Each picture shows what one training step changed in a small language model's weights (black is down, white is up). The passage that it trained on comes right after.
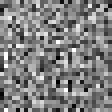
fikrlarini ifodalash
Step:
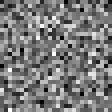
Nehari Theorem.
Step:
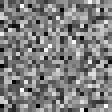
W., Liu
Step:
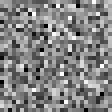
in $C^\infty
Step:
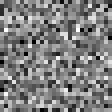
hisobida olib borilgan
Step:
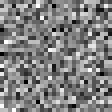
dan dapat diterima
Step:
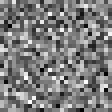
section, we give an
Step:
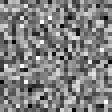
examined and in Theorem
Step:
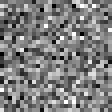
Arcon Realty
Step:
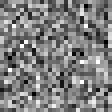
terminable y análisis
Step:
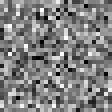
two integrals we obtain
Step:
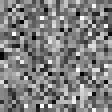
emas, balki
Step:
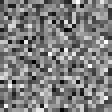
for Applied
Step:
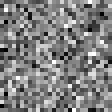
well known that the last
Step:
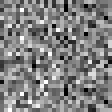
character theory concern these
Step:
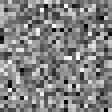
ve ulusal
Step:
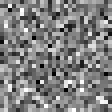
più gradito di
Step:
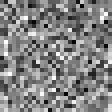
positive integer p and
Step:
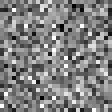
resistencia cultural
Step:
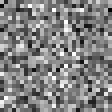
more convenient for us
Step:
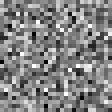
curve $\{z\equiv
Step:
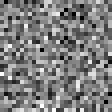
generalized polynomial chaos approximation
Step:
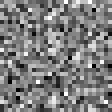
problem has the same state
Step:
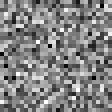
of the unit element
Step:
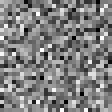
C(K)$ consisting
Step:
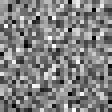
the regime of low
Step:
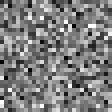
bounds that are specific to
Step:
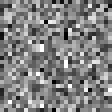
ham inson huquqlari
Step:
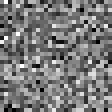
else. Finally,
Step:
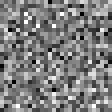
update can be written
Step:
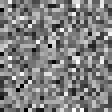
of the hypothesis
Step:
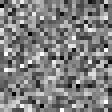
se hizo
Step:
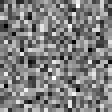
and incident
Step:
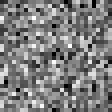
to add to each row
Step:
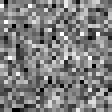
The actuation
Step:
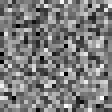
If $E$ is
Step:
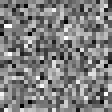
O *corpus*
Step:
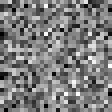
medidas se podrá
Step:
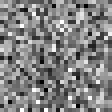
dimension $k$.
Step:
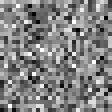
out for finite-dimensional
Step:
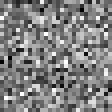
selection. A functional
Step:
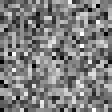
existentes pelos
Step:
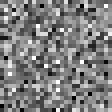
points uniformly distributed on the
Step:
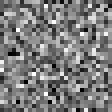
за динамикой
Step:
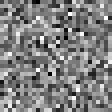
of maximal chains
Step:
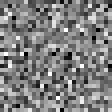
with second order differential
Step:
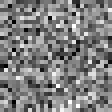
number of elements with rank
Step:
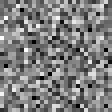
i.e. increasing
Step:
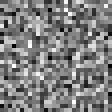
introduce the block extensions to
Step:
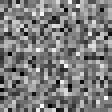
va tarbiya
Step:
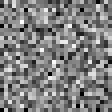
sempre a vida em
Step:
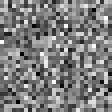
Idem anterior.
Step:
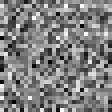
trivialisation at infinity
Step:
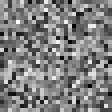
vertex that is not
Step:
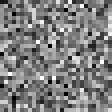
of the real line by
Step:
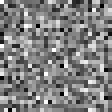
recall the theorem of
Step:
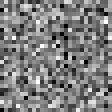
idee materialistiche
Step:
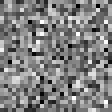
drop rank further when
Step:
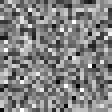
series to represent the boundary
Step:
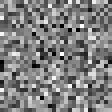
exactly fulfill the right
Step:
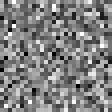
mendapat pengalaman
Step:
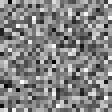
de projetos como
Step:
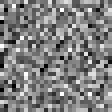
we can see that the
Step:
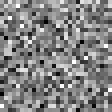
equation* $$-\lambda
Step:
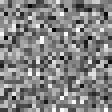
til siyosati
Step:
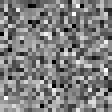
spline and for
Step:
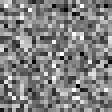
resolution $\rho
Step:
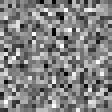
once (it is
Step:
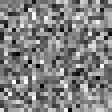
Let $X$ be
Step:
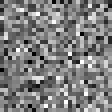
health and also
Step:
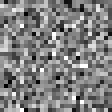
aspecto relevante
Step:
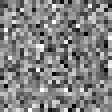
organlari nutq
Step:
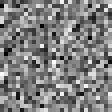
to obtain an estimate
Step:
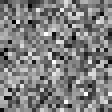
happens if and
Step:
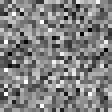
jadal rivojlanishi
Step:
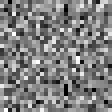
the dynamics of the average
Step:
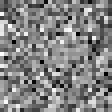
is 2-weakly
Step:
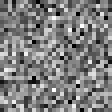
os números
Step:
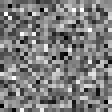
rappresentazione a
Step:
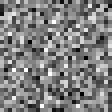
tomondagi transversal
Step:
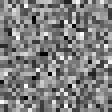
of forest crops
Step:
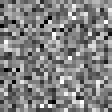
o assunto,
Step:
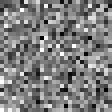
труда к
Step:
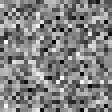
kiyimlar uchun
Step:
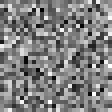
satisfy the following commutation
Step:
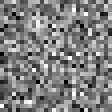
apariția noilor
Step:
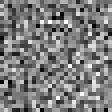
Porém, nas
